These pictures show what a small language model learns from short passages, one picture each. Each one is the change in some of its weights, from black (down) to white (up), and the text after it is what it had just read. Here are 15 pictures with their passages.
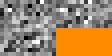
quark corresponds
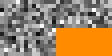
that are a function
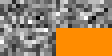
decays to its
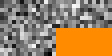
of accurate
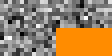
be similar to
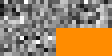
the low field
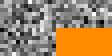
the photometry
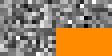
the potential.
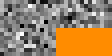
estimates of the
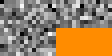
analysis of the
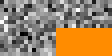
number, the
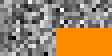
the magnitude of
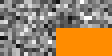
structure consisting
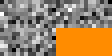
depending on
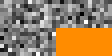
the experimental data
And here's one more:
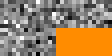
system, and should
